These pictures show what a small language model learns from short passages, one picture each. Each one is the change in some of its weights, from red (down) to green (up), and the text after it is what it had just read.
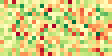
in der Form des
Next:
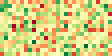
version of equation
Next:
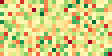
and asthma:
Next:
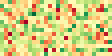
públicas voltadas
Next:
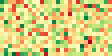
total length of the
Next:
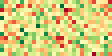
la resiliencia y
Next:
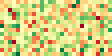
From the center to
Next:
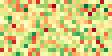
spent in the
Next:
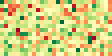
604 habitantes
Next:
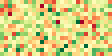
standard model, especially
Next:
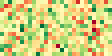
agricultura y
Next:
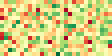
to support the
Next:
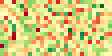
intensity provides further
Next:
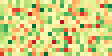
the hallmark of
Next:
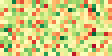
of bulk
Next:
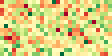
models with strong magnetic fields
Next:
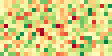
fluxes typically
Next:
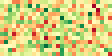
and speech,
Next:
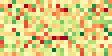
than field stars. This
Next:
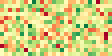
coefficients of interest were
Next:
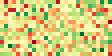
à rembourser
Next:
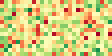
and problem-based
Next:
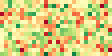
نو و
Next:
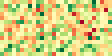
cerco, a
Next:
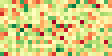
De même,
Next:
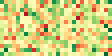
priorizando a
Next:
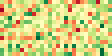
The formation of a
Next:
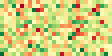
estaciones, de
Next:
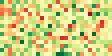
very simple, yet
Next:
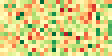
положение и с
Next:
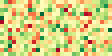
theorem to the function
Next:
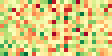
Data Barang
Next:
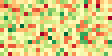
yang sentiasa
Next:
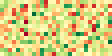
symmetrical potential
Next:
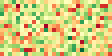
confirman en el
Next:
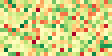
inundación por
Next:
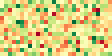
lines, which are
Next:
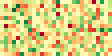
atravessa de
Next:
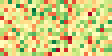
of the composite
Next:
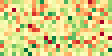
ega emas.
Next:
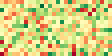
height=2 in
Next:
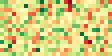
the relation between the
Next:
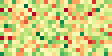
and detected a
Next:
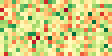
conduction electrons in
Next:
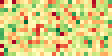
and photometry is
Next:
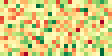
The particle-like interactions
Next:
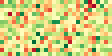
the preceding 12
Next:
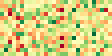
transition region is very small
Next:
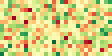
connected to the positive
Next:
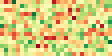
adaptation methods on top
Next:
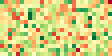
is separable within a
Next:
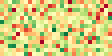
for the Thorium
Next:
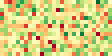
mais prontamente
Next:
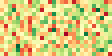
cosmic SN
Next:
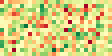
insights into the
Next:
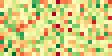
article covers source
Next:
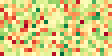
TeV neutrinos and
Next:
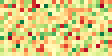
identified by finding
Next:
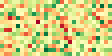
the dCRAB
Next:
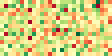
uchdan bir
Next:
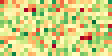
problema a
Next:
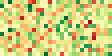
la investigación,
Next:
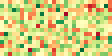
de Kemp,
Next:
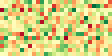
by rewriting
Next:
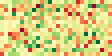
kernel, and
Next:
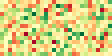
shape of the
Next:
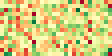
as laser frequency
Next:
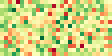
2 A y B
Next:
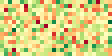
ASDs of
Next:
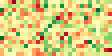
agreement between A
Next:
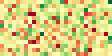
proportional to the
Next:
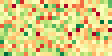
necessary}} \and
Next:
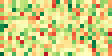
menjadi titik
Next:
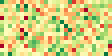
on. In contrast
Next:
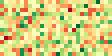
eine Basis
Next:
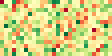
depends strongly on
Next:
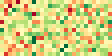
a bandwidth of
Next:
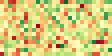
size (distillation
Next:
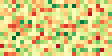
que, de seu
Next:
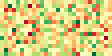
case, their correlation
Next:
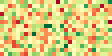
the sheet density
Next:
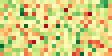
is chosen to
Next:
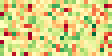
fato gerador
